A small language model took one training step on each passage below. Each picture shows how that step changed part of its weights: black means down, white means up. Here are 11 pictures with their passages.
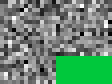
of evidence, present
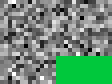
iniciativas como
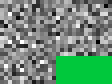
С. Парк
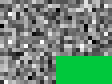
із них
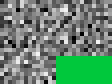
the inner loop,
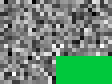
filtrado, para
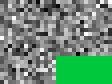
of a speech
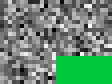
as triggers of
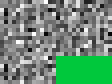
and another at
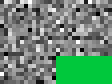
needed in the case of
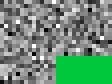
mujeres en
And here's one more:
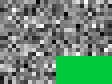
For every pair
